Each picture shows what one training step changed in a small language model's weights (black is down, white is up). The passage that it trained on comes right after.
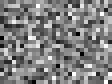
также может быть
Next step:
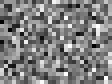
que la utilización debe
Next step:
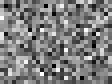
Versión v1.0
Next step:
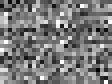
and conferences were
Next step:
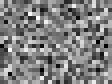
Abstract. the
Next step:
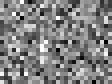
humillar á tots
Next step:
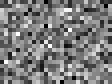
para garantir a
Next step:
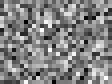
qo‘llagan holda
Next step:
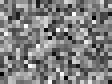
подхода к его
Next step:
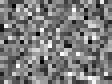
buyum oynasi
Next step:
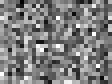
Nederlandse markt
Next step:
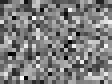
dentro do processo de
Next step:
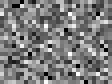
a los centros.
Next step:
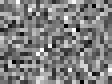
"Xorij tajribasi
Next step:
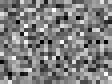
mendapatkan informasi
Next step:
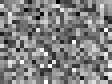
oldini olish va
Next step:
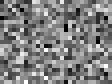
evento su 10** nei
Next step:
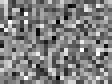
manifiesto, además
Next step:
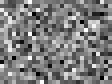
Aynan mana shu
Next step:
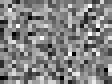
avtomatik qayta
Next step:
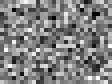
tengdoshlari bilan
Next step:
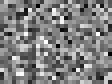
вы представляете
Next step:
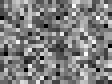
kasb men ishlay
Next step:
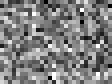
ile bana arz
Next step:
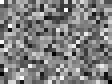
в осадок под
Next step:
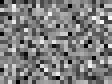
засобу формування
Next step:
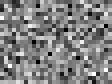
resurslaridan samarali
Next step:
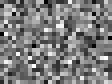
bei Mitarbeitenden zu
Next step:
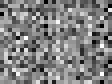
este apartado son la
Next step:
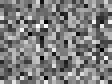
ta'lim olishi va
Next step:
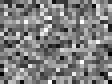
в пять лет на
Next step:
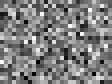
de incendios en
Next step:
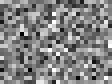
diminuto procesador
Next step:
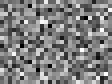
Grafik menunjukkan
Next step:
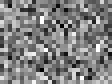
el dar soporte a la
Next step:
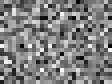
genügend Informationen
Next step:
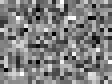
economía se puede
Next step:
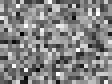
& Yuditseva,
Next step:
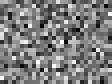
da Água” no
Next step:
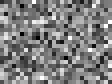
instituții de profil
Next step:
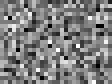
sobre referentes de otras
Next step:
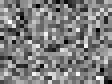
Ta'lim tizimini
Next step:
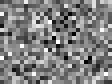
brogan A. X.
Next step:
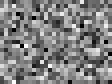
yillar davomida
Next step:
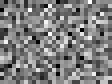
за компьютером может
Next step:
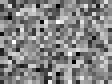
& Islam, M.
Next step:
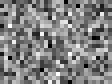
como la filosofía,
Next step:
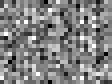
وفق الأسس
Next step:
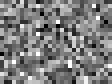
de também trazer o
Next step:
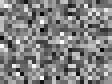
que comparten elementos con
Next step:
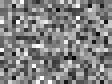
14 do Código
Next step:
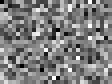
les logiciels
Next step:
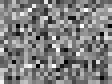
jihatdan bir nechta
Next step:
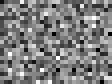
Habana: Dirección
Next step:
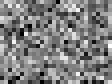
imperceptibles à
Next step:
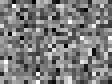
бути корисними
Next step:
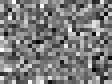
změny bez
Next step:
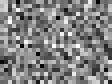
ya'ni o'quv
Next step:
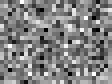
bo'yicha davlat
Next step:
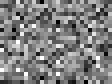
(erish va qotish)
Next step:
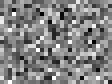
muammolari tahlil
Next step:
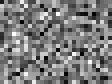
сталого розвитку:
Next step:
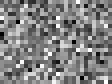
bois, jaholatga
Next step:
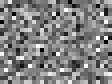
ijodiyotining kirib
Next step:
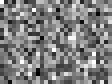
oshirishda yordam
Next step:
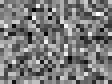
relatate ne propunem
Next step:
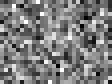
права власності на
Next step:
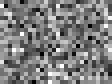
bzw. fachliche
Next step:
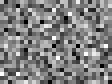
akrabaları olan
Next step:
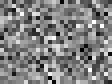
ravishda bolalar
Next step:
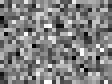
deficiência e qual o
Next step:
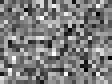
nivel înalt de
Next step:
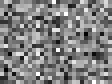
berdi. Jámiyet
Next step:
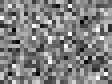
bolaga yordam
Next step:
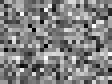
учун зарур
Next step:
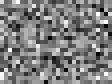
menjadi strategi
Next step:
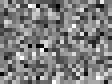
et balaye d'un
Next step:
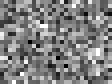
adabiyotlar: 1.
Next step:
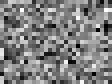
suhbat o‘z
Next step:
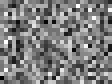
Zeiten umgehen
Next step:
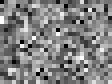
genel doğrusal
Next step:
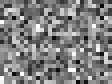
se perceber que não traz
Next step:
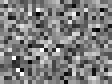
yalnız öz
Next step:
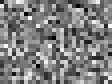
Demak, tanqid
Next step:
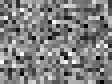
medidas para conter a
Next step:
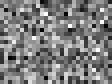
of infants in the
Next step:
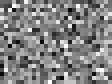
одной стороны,
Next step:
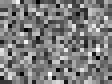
indien mogelijk,
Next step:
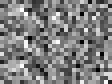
için, zaman
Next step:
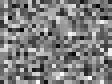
Este exemplo
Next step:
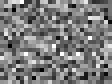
الشكل رقم
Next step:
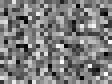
dengan signifikansi
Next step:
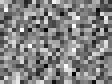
costará por lo menos
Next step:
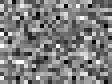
of fertile age //
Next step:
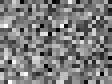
pic moins plat et des
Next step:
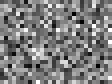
plusvalor del trabajador
